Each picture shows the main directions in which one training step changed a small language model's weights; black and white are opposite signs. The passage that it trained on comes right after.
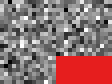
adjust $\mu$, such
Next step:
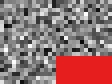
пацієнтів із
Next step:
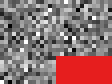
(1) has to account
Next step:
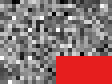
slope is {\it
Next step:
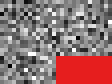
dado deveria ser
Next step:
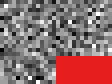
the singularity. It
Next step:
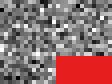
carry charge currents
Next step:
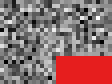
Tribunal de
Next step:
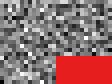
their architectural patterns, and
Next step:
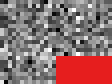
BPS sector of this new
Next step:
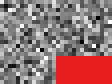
reais para compor o
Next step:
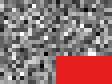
sesuai periode
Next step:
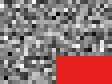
calculation on the benzene
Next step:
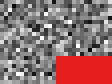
sobre la actuación del
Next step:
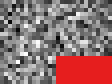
active regions for a given activity
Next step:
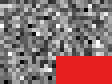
both GNA and the current
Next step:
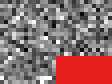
for the full quantum corrected
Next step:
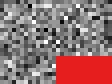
bilinguismo, quanto mais
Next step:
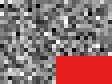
trading off end device
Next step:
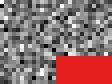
the Google
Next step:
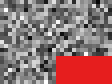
In particular, the effect of
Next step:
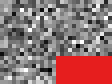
outside that region. The
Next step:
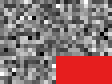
diinginkan dan
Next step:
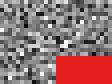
Bu ta'lim mazmunining
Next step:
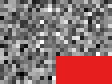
total neutrino capture rate. The
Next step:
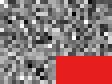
ishga kiradi.
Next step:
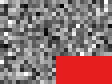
os direitos a ela
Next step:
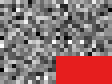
network models, specifically
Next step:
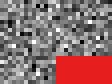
different species (see
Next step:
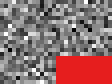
human–AI collaboration.
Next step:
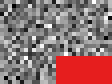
actuator test measured the
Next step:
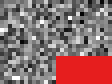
new data that the model did
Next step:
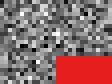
gain adjustment transform with
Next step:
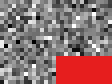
природное и культурное
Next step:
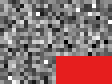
El Olivo", que
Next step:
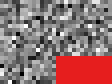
is respected in the
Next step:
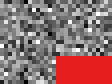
measured signal. Moreover, it
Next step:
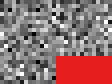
met de bestaande
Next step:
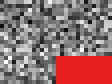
beyond first order around equilibrium.
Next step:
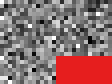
the Association of
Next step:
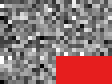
suppression of net charge during
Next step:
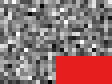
mananaliksik ang
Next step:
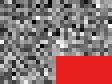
Les marchés en
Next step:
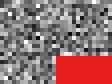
in generating incoherent
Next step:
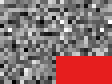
that the decrease in
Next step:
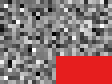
zaif tomonlari,
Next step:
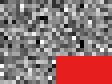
юридических лиц)
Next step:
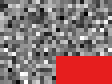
expansion quantitatively, we evaluate
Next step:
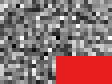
xraneniya i
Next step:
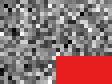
- Be able to map
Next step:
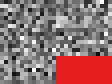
Bahasa Gaul
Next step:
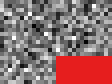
respectivos canais de
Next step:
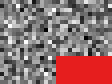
0.06 & this paper
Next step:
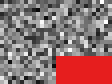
to the magnetic field via the
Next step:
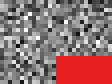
buena interpretación,
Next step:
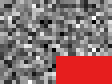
boxes, and so the
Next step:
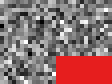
that the physics culture
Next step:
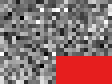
in degrees and the term
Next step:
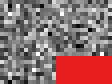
веществ в
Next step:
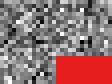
К. Поппера и
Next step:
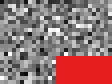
area of Rome /
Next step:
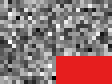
Reino Unido” ,
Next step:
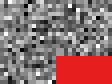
is (up to a global
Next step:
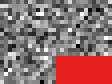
dos grupos de
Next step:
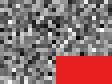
o desenvolvimento de
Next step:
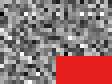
denetim konusunda
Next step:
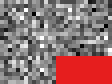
faniga tegishli
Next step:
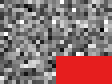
C. Vafa,
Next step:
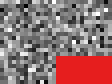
ishlab chiqish zarurligiga
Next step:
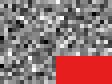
réduction de pesticides
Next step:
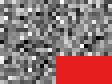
UNING ASOSIY
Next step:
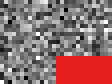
Today, in some
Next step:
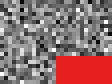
xorijiy oliy
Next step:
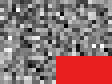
etildi. Bu
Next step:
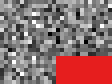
q \bar q'
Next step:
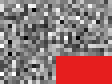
na recuperação
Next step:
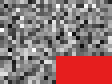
scattering cross-section of a
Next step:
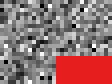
$C$-space. The
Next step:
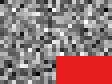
lui, par les
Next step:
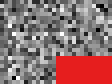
be effectively isolated
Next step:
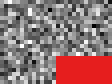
are approximated by a sequence
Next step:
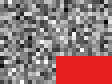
with finite $\lambda$ and
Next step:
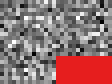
сучасного стану формування
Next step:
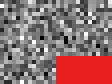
diverse range of activities
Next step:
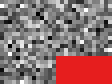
uwierzyć w
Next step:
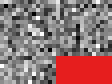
these? CD4 cell
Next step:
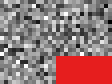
and artificially
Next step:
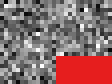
lattice path; in the
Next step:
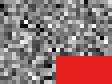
qilib olinib
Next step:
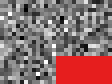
la tradición de que
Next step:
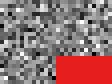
LISTE DES
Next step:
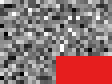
they are at the same proper
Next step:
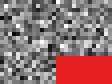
the phase diagram can be
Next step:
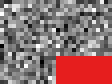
\end{equation} The
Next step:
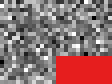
estatístico de
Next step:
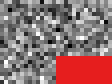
zero, whereas for the
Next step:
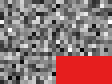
3 SAMPLE 3
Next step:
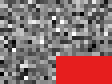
of continuum photons. This would
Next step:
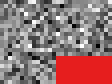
the nearest neighbor
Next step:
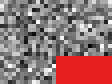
energy, assumed as perfect
